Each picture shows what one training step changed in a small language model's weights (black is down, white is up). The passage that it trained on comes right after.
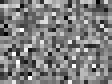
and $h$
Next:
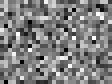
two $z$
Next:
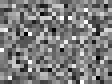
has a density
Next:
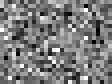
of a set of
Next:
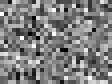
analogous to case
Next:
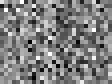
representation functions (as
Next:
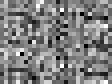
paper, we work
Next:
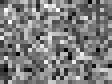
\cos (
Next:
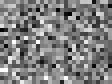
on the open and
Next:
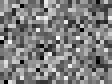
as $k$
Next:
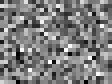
in the setting of
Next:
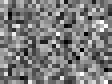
of this paper we
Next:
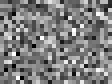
an upper bound on
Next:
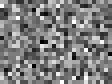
issue of
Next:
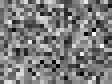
a variation of
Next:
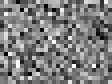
$j$ et
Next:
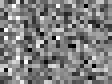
of generating
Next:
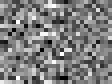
to interpret our
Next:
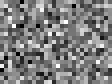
the disk,
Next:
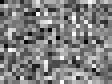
and SW
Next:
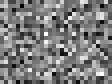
all the points of
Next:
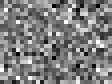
the optimality conditions
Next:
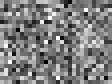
admits a nontrivial
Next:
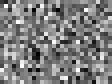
by inserting
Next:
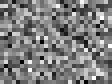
these schemes is the
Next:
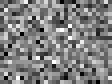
level $k =
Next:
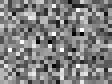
us nothing about
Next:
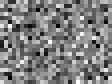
for solving
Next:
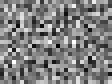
look like
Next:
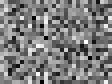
set it as the
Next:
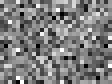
u} \in
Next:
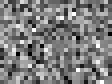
vertices in each
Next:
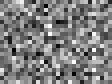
general partial theta
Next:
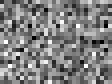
The stepsize
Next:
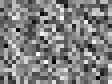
is verified.
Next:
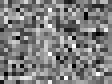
ends and
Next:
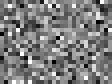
the {\it sequence
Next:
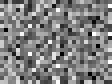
thus completed.
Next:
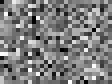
lattice to the
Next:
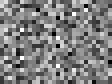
to denote its continuous
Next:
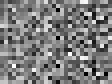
optimization because the
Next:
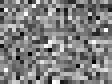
fibers are
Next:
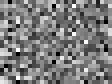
estimate for the
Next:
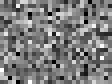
the proof giving
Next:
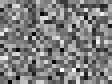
is split into three
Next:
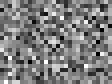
is given by
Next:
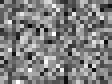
its opposite
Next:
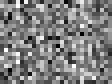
0$ where
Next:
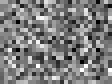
as a product of
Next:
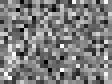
not normal, and
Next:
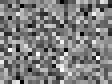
this article is
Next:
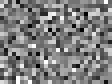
are added to
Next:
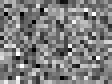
possible way is to
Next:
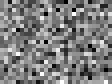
required. {\bf
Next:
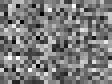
(ii) more
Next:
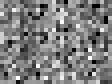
following example shows.}
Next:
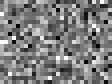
proof of Part
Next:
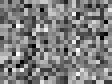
wave solutions can be
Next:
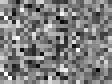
linear stability analysis to
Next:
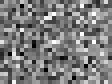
the previous section are
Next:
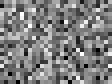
\mathbf r
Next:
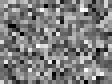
as the mixed
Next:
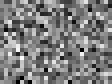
a direct sum of
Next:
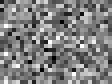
within the model would
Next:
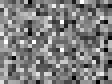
notice that the
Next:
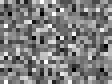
problem was studied by
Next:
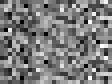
first and second main
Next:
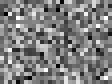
a Lie triple
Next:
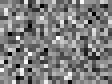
More precisely,
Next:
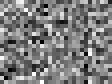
general results of
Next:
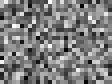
log interaction in
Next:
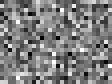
routes and
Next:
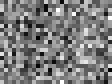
nontrivial Abelian
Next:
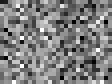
strictly smaller than
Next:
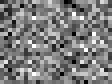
This is what our
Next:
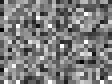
time), such that
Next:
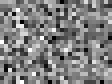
linear transformations
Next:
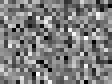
each element of
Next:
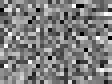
path (cycle)
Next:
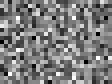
form of the equations
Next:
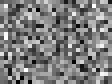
state our main
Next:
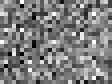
this section are the
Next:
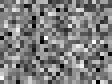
model is given
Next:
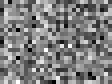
control functions.
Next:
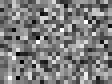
is a unit for
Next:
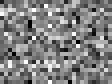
+ \cdots +
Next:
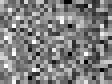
Furthermore, assume that
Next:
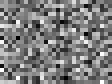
to those given in
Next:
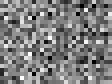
contraction semigroup
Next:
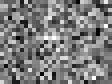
we have the
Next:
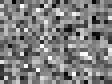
1$ and thus
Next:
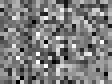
is also necessary.
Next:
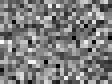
the distributions
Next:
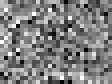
assume there exist constants
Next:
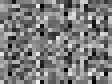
but it also cannot
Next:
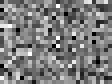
from the energy inequality
